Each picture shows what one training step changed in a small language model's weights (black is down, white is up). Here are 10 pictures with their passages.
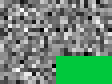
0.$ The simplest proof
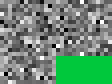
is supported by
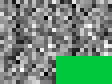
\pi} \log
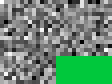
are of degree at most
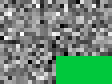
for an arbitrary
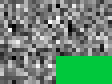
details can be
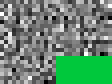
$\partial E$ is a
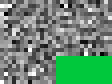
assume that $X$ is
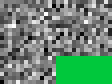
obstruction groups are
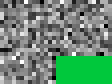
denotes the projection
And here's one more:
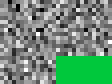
C(\Qbar)$ there
